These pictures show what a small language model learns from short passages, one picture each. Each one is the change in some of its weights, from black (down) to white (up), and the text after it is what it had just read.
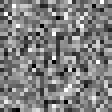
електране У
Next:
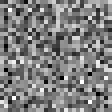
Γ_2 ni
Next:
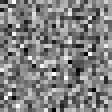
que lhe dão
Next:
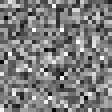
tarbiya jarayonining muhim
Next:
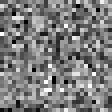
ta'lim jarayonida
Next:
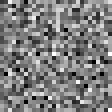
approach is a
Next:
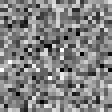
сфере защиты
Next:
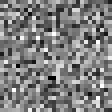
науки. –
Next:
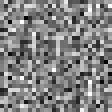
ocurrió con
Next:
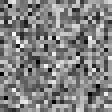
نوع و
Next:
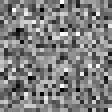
Под ред.
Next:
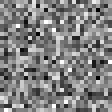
вищої освіти
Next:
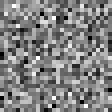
democracia e
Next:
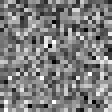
bereket a
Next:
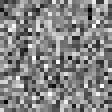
identificadas em uma
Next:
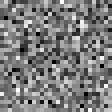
kelebihan dengan
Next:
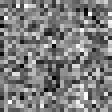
kjer kot
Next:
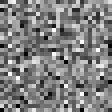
efecto importante en
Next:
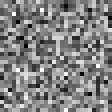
effects which
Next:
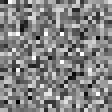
estabelecidos pela
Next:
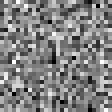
devido à
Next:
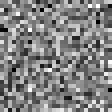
como los empleados
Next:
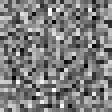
конфликт и
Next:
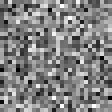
не тільки
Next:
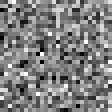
outros fatores
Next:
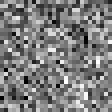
kaynağı ve
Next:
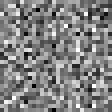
a Côtes
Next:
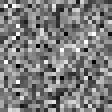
that, we created
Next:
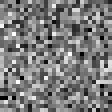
и эстетического
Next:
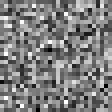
antimony and
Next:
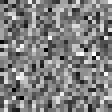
and F. R.
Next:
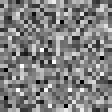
parte și cauzele
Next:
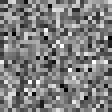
facer referencia á
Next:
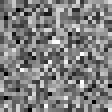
xizmat ko'rsatish
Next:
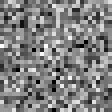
jihatdan faol
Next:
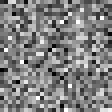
en p_T et
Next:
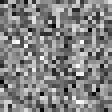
série de
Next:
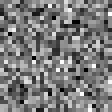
les autres parties
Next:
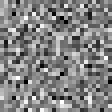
este componente
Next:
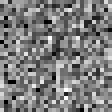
- Instagram yoki
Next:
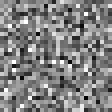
построению эффективной
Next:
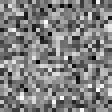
standartlar va
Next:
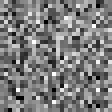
adviseren dan
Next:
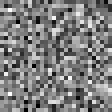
металлами и
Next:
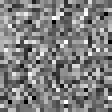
aktiv emas,
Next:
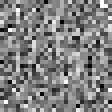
conformaron las
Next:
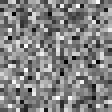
sabe que a cada
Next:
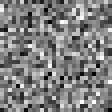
para esto hay que
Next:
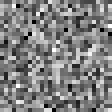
Adult Education of
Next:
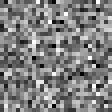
Na qual,
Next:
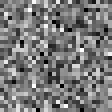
Kreuzungen und
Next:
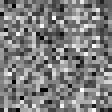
y MESH,
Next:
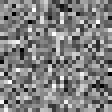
растений. —
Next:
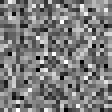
mejoraron en un
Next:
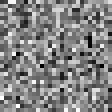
evidenciar que las
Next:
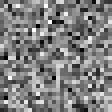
e Netmap
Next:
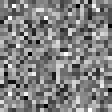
- acordarea
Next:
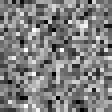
3 Nomor
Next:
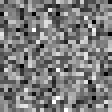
llegar a la
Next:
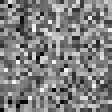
memorias del
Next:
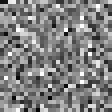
de nuestros
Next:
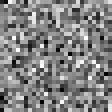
no diagnóstico
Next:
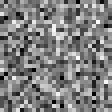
контролю за
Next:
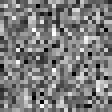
olib kelmoqda.
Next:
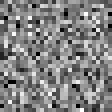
Funai e pelo
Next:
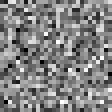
a definição de
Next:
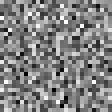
las universidades deben
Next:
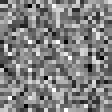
educativas, normas
